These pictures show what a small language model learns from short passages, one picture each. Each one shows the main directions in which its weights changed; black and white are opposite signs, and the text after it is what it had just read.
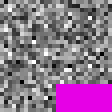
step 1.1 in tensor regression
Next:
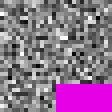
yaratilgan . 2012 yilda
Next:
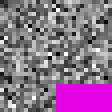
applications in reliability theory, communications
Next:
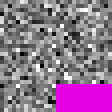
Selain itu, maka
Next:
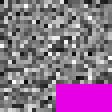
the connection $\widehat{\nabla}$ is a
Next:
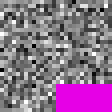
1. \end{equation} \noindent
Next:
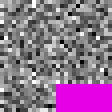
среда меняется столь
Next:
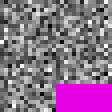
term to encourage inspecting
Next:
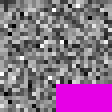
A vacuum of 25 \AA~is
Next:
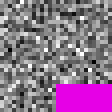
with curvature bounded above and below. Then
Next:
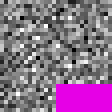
the opacity modification given in equation
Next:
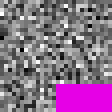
uzoq muddatli
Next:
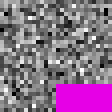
comment Calandra \textit{et
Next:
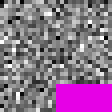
Решение судебной
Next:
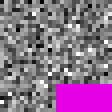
freely available grid-based simulation code developed
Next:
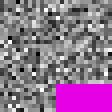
Луны (лунные
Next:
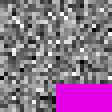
\] sein. Diese
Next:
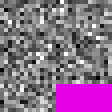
hamkorlikda ish olib
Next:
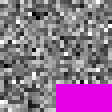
have ability to be affected
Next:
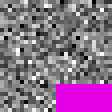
disminuida, que actúa
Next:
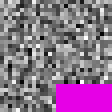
and the second one is convenient for the
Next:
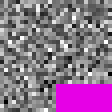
methods under the same or similar conditions as the
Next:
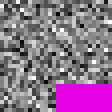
serviços ofertados, que
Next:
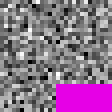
= 0$) produces the best
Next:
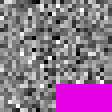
are isomorphic if there exists an isomorphism of
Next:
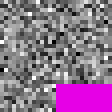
za sprovođenje
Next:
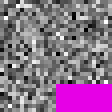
for the optimal quantum decision rule are given in
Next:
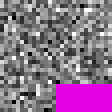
Wadge hierarchy by Theorem
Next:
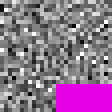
of the excitatory and
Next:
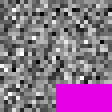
in the $O(2)$ models using
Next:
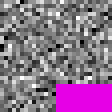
“jogos de simulação”.
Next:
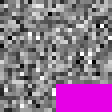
assume the heavy quark-antiquark
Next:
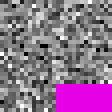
point. A stable sheaf is always simple
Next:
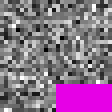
peças foram imersas em
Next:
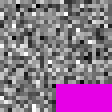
\vspace{.1in} Recall
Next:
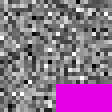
By the discussion in Cases 1 and
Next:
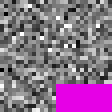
angular momentum for multiple axially symmetric
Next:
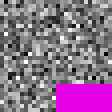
case, the black hole growth during this period
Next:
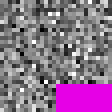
demonstrate that the transfer dynamics depends on the details
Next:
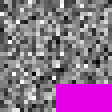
dari responden, namun pada
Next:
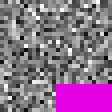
imply: \begin{equation}
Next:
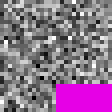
q}$. The experimental results correspond to the prior
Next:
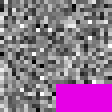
umumiy salohiyati
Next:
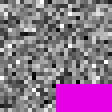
nova events. However, we suggest
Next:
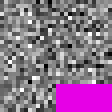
to achieve fluid control and regulation.
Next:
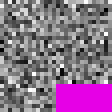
de Sitter algebra. We are
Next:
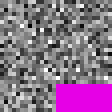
also regular, as desired. \epf
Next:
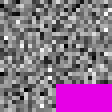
carry out the task assigned to
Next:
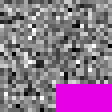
series is determined by the quality of the
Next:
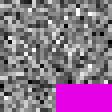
(Abia) mostra, Uma
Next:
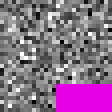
consequences. *Readings in
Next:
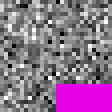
never be greater than half of the length
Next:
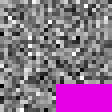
concern of the Government of
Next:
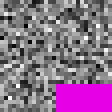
равны (в мм):
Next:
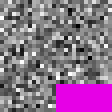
is called as event-triggering
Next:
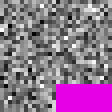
investigating the properties of high-energy density
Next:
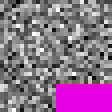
of the pedestal the total
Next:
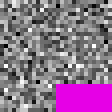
en lieu et place du Colonel
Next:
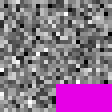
\lambda,\bar \kappa$:
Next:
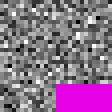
yagona mazmun va
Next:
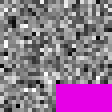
and three dimensional materials. Theoretical
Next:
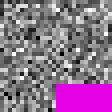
\se I a$, where $\se I
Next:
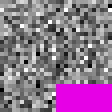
of type $H_4$. The
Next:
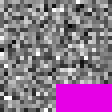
an impossibility. Next consider the
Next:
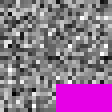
Sultan's Syllabus:
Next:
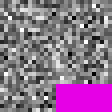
Fig. 1. The topological state decays into
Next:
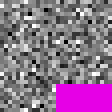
anderen aber auch die
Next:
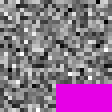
for the one particle reduced density matrix of the
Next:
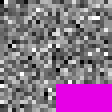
all mini-jets but not normally
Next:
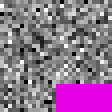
say), the probability mass flowing out into
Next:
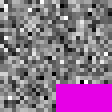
practice, this constraint is relaxed via
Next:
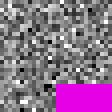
far field equation defined on the unit ball of
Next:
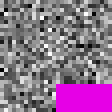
to not exceed the maximum PMT
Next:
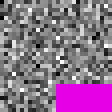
and mid-size (red) dot
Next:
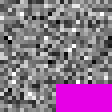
bog'ida muhofaza
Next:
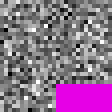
the objects. For statistical estimation of
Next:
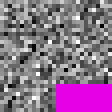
presentan en respuesta a los
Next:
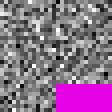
xazina bir kunmas bir
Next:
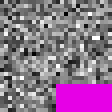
the passive galaxy population), trends
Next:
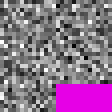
X \rangle$-modules via the
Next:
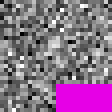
absorbing (A) boundaries.
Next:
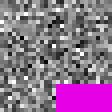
$k = 3$, indicating that spatial
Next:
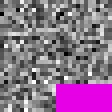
than $c_{cr}$. Here we study
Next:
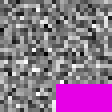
the total uncertainty may arise once the full
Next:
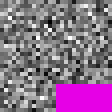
the upper half (variable gray
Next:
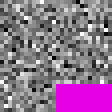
verbesserte semantische
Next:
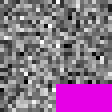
the optimal number of reconfigurations obtained on
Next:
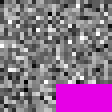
низьку гнучкість
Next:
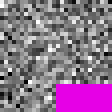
first computing, for each pair of points,
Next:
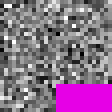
etc. Cele mai multe
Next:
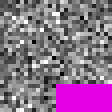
main and interpulse components. The
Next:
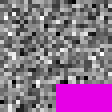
also shows that the lamplighter
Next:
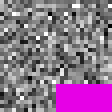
can be used to preserve and reproduce
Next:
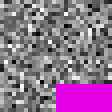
clear indication of Fermi surfaces, but only
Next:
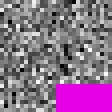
and the collision system size dependences of above
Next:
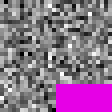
individual's capacity to identify and understand the
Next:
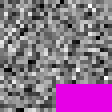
be found in references such as
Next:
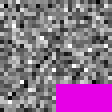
\eqref{E1} that
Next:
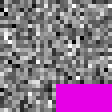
Pearson Education India,
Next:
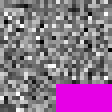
Subject to the complex-collinear assumption
